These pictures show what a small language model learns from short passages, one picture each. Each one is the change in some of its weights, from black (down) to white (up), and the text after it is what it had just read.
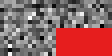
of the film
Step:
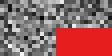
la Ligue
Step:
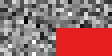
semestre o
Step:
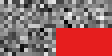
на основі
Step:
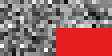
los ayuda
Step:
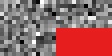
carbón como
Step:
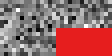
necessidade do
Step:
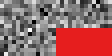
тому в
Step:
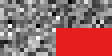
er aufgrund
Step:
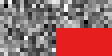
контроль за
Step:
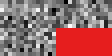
majeur est
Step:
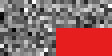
gracias a la
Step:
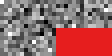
se alinha
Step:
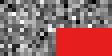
из органического
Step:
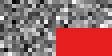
werd die
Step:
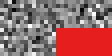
the main
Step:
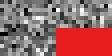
não apenas
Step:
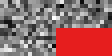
el gran
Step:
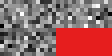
em parceria
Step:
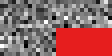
parte del plan del
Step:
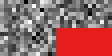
inclusión en
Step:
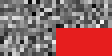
Tendo em
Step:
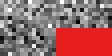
IDC –
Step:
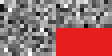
views and
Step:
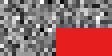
что, как
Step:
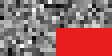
de los novios
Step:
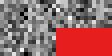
se află
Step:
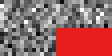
o dele,
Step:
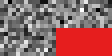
esta especie
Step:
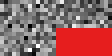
la competencia
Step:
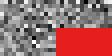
в государственном
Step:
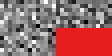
hamkor tomonlarga
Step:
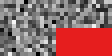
та власників
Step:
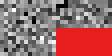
que ele for
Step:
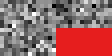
do Pavimento
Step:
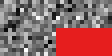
função de seu
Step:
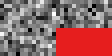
y experiencias
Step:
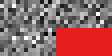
pode ser dito
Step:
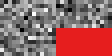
personal a todo
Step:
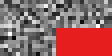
meses e
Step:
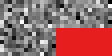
tashkil qilingan
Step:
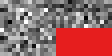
classes from
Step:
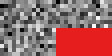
de análise pode
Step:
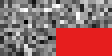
precum și
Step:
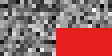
les relations
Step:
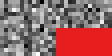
innovadores per
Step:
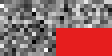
las decisiones
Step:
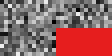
con paso de
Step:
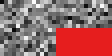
biluv faoliyatini
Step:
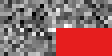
в отношениях
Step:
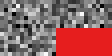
of the educational
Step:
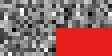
siqish uchun
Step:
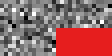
a prática de
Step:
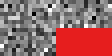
yang lain.
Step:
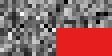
etishda muhim
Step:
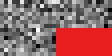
наука —
